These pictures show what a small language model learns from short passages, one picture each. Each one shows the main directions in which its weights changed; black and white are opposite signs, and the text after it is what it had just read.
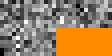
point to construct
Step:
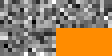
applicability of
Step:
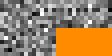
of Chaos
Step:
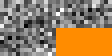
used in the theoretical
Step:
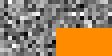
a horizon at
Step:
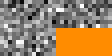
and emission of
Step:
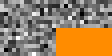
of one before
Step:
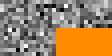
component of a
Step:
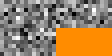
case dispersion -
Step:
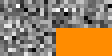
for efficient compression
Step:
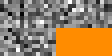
to obtain a
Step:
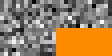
requirement that the
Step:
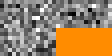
unusual and
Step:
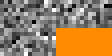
%The average loss
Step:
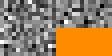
the cool
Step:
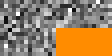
be generalized to
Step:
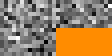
the one-particle
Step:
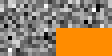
is demonstrated in
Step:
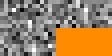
perfect absorption
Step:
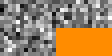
To get the
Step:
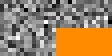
As takes the
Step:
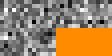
determination of the
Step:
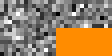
new regions isometric
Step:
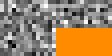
illustrated as the
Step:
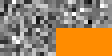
rest ) else
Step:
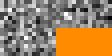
due to the
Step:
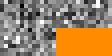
to extract the
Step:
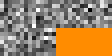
suppressed, hence
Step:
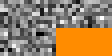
of the result using
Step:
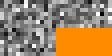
work developing these
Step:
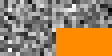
the minimum value of
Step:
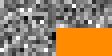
unitary interaction
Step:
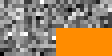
finite at large
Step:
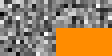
here there is relatively
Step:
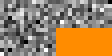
tension was not
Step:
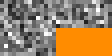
transmission parameters for
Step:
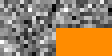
momentum space in
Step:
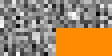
conductance is
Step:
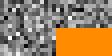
hold for both
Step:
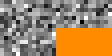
Theorem 1,
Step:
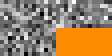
we are only able
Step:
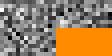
entries for
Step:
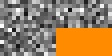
robust age
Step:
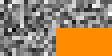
offers a
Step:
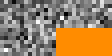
down to at least
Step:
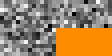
The total luminosity from
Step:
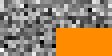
also occurs in the
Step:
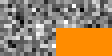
but for the
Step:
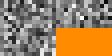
the limited ability
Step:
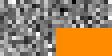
rounds when
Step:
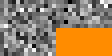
\ph$ are
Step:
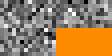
and the server
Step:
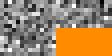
a certain fixed distance
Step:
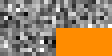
from the images.
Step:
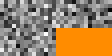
initiated our
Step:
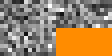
performance of all
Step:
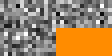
for developing
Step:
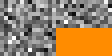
the S/N
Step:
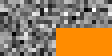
of diameter
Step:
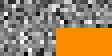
terms to lowest
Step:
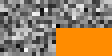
of relativistic
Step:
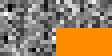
c u\bar
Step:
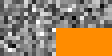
make possible the production
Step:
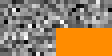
shell at different
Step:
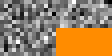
must be able to
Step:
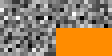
configurations with
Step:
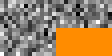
is fixed to
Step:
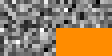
results highlight an
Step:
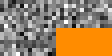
is no selection on
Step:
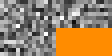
numerical simulations show that
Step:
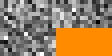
the efficiency of
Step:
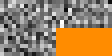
is not only
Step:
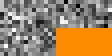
like to note that
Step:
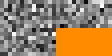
the handles as
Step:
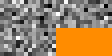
& DGP
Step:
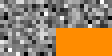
right panel of
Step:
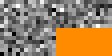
been of double
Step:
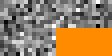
singular force on
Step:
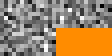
the denominator
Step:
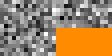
are completely
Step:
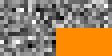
galaxy as well as
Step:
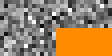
exist local entropy
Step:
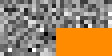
considerable large
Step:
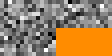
a translating
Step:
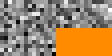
a domain of photon
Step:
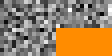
energies are slightly
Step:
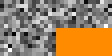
vector, and
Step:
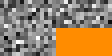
and as a function
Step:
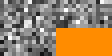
low-energy effective
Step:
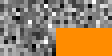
region within about 3
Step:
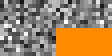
by a small magnetic
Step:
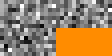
We will also require
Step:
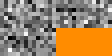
the mean total density
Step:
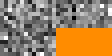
the threshold of
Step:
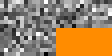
that this is not
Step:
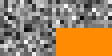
the host galaxy was
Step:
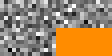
here match those
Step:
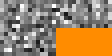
We included the relative
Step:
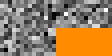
analysis and factor analysis
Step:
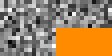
due to the strong
